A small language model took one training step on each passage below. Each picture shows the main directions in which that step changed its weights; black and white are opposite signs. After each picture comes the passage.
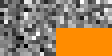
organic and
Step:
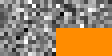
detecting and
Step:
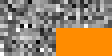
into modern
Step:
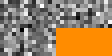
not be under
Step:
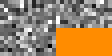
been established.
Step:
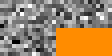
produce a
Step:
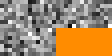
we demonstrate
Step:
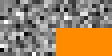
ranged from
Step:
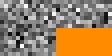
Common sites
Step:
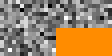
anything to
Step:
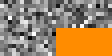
using these three
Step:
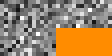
suggest that the
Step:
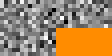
the scalar
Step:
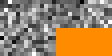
building a
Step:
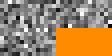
do this compared to
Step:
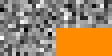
losses on
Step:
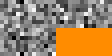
approaches that
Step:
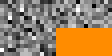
were used and the
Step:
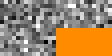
via the
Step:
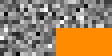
the amount of
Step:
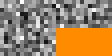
species scale
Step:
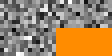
the upper
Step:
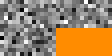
are conducting a
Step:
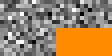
researches and
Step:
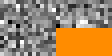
jam, which
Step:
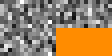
have been used in
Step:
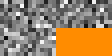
paralysis due
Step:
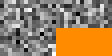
requirement for the
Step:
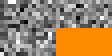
extra role or
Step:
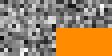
ban policy
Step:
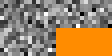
city leaders
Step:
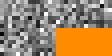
India have defined
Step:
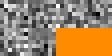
changes, but the
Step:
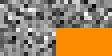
between stages of
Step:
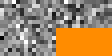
come under the
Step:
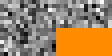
data does not allow
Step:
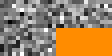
in Table 2.
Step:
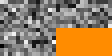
model with an
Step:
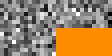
the ratio
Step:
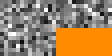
individual reached
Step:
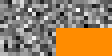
inner and
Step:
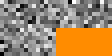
The study results
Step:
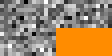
nicking of
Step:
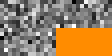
indicates that in
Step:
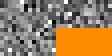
has been made to
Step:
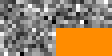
- Integrate
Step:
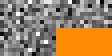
of our study.
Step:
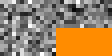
insight that can
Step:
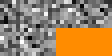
level in cases
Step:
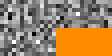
have a trade
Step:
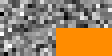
be described in
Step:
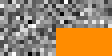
S. Gad
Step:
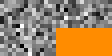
rights known
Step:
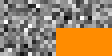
want to
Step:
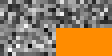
companies which
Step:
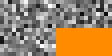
the exception
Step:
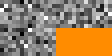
the work initiated
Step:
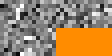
a secondary
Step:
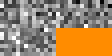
this study, the
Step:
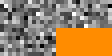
that, differently
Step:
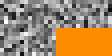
negative impact on
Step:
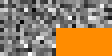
future OPO
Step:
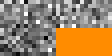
ontology learning
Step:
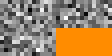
was in a
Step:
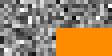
they also carry
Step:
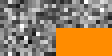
point of f and
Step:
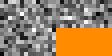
2 layout
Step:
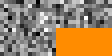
generated to obtain
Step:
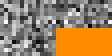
found from a
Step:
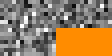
steps to develop
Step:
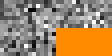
Large NA
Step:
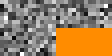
concentration in the
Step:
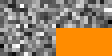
searching for
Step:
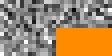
content was the direct
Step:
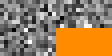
the highest
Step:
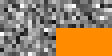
teaching process have
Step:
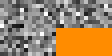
in precision
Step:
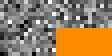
collected from
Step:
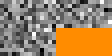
filling the
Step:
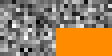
at young
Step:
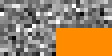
economy of
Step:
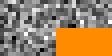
treatment of
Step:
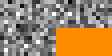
concluded that
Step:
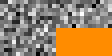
show that the language
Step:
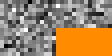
of the two
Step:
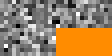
D E F G
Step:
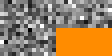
CNN and
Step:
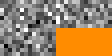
with *A.
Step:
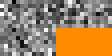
a graphical
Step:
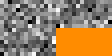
The extraction of
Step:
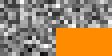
this study are available
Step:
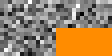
of secondary
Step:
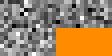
staff is
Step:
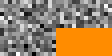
in all respects
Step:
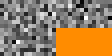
the list of
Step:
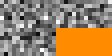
growth rate in
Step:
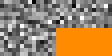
three genera:
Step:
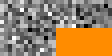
with findings of
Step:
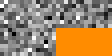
oil, in
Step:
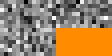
wastes are
